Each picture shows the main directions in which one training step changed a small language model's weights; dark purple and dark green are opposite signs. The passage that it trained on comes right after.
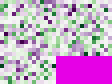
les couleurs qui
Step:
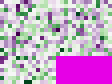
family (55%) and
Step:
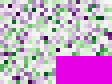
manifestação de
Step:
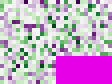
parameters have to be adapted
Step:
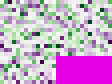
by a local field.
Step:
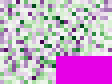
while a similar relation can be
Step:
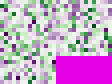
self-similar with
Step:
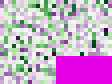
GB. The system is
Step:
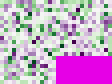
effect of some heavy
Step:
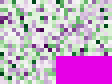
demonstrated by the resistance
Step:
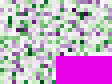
early as the first
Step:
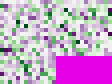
These processes pushed the
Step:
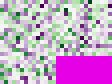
tomonidan ishlab
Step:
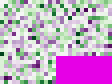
great interest and
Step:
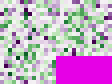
theological differences. One
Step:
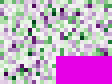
deep-Q network at
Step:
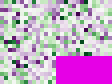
to a quartic equation
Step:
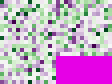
climat de tension
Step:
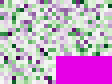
and the aging effect becomes
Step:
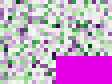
the real part of its
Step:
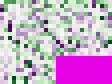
виникнення та
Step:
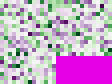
from the dataset.
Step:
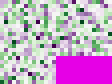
in the family is that
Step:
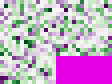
given observable with its standard
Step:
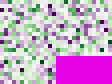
to collect information about
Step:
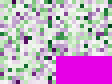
qilib kelgan
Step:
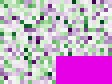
express this horizontal
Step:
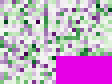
in the absence of
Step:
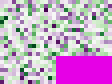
the~errors do
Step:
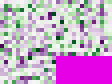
in the game, we
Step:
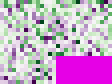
uso del aceite
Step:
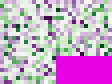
possui formação
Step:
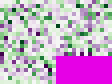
surface. When a
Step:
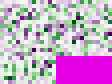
QSOs derived
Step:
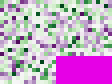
shift where models like
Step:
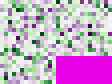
systems with finite state space:
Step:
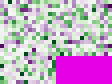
их интереса
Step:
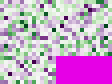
variance of distribution of
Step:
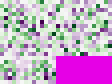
I want it?
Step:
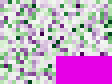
O ensaio do
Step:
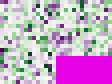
prevails. To address
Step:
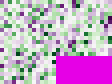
anteriores validan
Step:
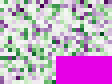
the Assessment of
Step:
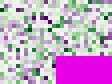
and civil society
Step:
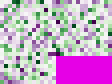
transmitted within a
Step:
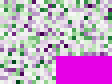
brightness temperature are the
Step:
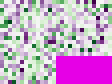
/ НААН,
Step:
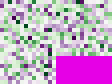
the singularity structure.
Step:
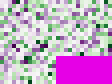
and partner countries
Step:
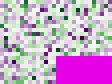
of mechanisms for
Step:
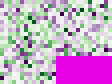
is a major contributor
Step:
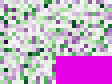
an increase in building
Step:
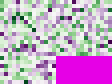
Mixture of all
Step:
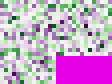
were found using ASTM
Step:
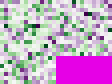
applications of certain
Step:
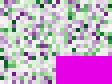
networks tend to be
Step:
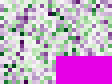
досвіду від
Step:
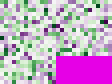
to yellow,
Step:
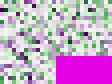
features after optimizing the
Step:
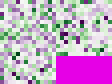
Public Schools
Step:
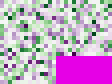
is different when a phase
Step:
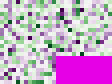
Northeastern University
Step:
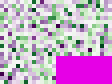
square regression
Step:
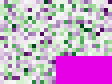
composite cylinders
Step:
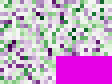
important for the coherent
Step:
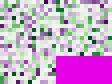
rather than evolving
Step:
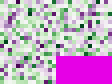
of the floating potential
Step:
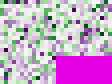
2007), to engage in
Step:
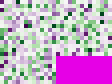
its own position,
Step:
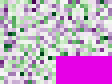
cujo conjunto
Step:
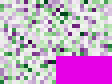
DTOs are given
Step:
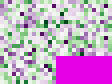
GO sheets.
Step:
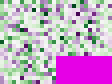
the COVID-19
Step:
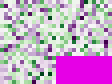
for signals and backgrounds
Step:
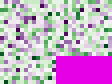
U Bog'dod
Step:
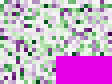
Iman Suligi
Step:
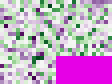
performance potential rather than performance
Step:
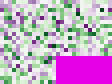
neglected. As seen
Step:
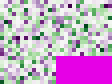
equal amount of data
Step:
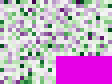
and the integrity of
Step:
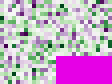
and Zhou S P
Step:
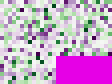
would have led them to
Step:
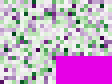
in Particulate
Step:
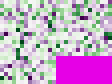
we introduce the
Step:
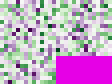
significant importance for the
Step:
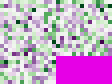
Science, Scopus,
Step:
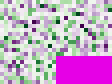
present a business process
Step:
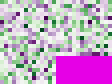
of this theory that tries
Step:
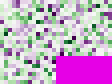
операций 1
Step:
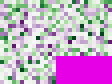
quality and meaningfulness of
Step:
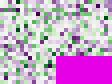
gas pressure resists
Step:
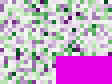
another LLM
